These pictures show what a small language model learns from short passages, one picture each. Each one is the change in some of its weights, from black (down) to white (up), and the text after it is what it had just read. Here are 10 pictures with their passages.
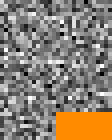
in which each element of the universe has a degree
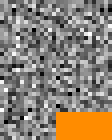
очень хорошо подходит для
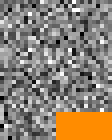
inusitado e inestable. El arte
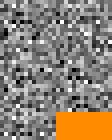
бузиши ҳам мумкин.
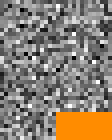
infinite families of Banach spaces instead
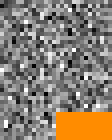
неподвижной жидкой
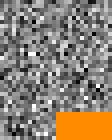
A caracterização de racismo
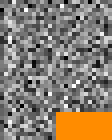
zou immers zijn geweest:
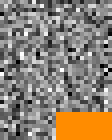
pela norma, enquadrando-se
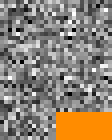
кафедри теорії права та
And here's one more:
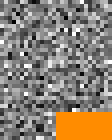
est{\'a} intentando explicitar,
